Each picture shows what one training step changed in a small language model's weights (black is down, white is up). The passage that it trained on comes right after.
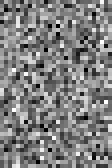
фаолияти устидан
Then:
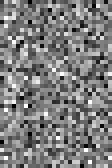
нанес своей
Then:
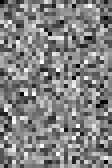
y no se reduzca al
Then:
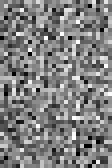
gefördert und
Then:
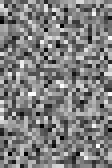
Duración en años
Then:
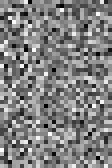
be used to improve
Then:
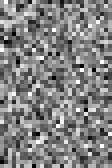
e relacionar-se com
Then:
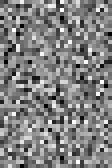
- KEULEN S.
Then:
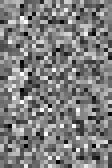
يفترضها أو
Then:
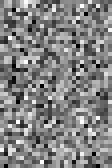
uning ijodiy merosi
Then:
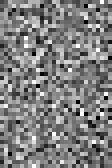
Diego, n= 60
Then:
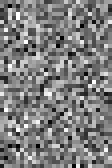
seus interesses. O
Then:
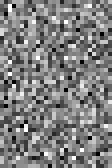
sendo um dos maiores
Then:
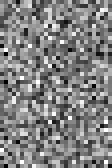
ташкил топган
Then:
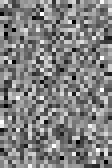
mandiri pada mesin
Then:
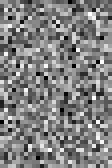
de descontaminación al
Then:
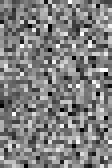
jihatidan orqada
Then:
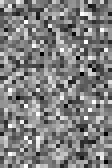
Aluna do 2º ano
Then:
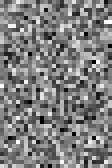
untuk Anak Sekolah
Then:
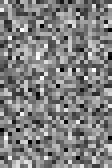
In this case, the
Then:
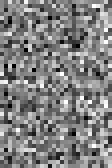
rivojlanish kechikishi +
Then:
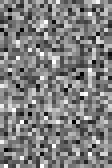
enviado na plataforma
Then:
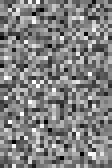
в цій сфері.
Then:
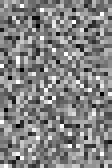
— jinoyat ishlarini
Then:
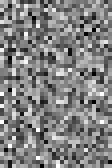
uchun tarjima qilgan
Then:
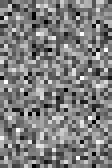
vida quotidiana o
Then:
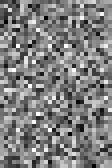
salmoqli. Mazkur
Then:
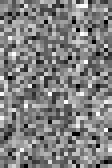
champ d'analyse
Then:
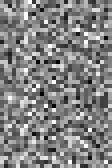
існує у сфері
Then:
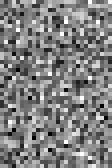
Mir Kulol",
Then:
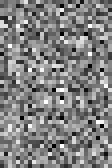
of existence. The work
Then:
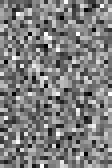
Javliev, S.,
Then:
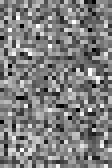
internes dont 13
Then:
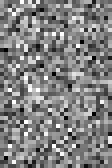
в Україні та її
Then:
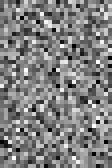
published between
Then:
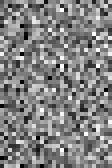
VC. High
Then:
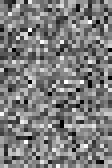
arama ve kurtarmaya
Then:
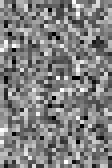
terhadap pengamanan
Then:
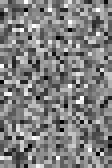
Thesia, I.
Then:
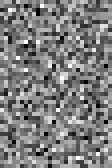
uiteen, dus in
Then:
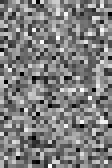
tercero el tipo de
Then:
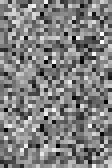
o profissional que mais tem
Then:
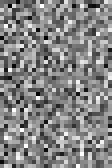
kabi usullar turli
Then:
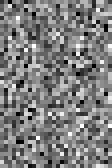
bo'lib o'tdi.
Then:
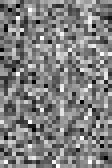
boshlaydi: Qa -
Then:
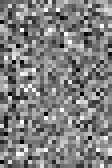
guiding waste
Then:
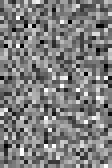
gegevens noodig
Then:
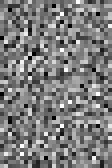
dlya studentov
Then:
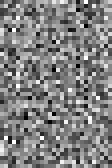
factors, as well
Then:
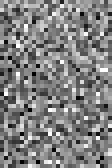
intermediação do processo de
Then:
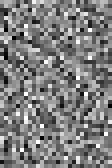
zugrunde: Wo
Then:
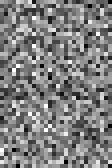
АІх75 были
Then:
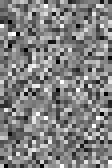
University Teacher of the
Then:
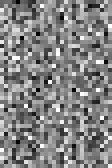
tili davlat tili”
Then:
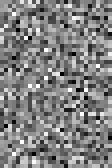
в) законодавчі
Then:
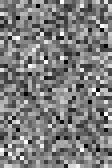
Sonıń ushın
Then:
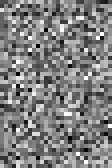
At present, the
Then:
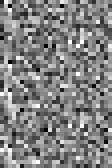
XV, XVII].
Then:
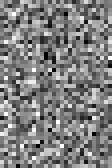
ва муаммоларни
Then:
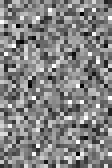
kasbiy kompetentligini rivojlantirish
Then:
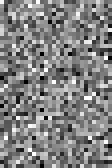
pembelajaran ini dapat
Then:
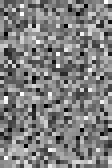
penanggalan satu
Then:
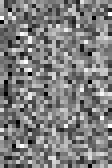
kepada seluruh
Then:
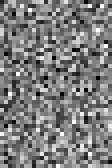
sembilan persen)
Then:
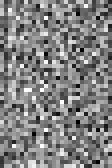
en un ambiente donde se
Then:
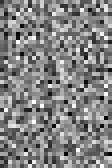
resultados. Do ponto
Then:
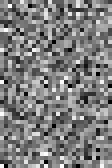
examines the role of
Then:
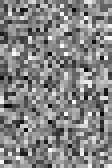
ko'p qoldirish
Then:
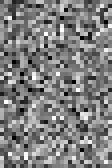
gerçek. Üstelik
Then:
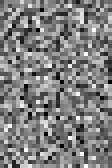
к понятийной
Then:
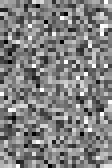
comparison in two
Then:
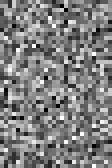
habría servido de la
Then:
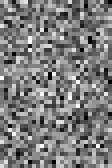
Specialized Studies
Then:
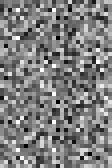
yaklaşımın siyasi
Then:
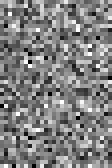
ega boʻlishligini
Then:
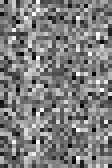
e HEPATITES
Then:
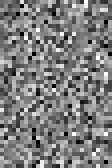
l'analyse et la
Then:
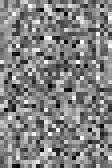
ўзаро ҳаракат
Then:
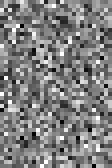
R. and B.B.
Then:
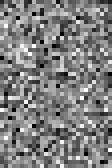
z rodzaju,
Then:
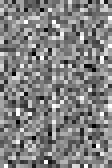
va tana harakatlari hamda
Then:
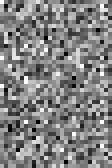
calidad de la carne
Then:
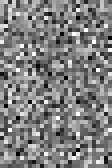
cultural, principalmente.
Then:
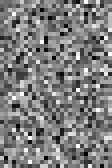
и мочевины.
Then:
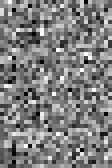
uning ta‘limiy,
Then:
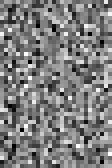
Respublikasining mehnat
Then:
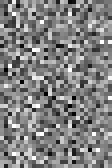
the pines.” -
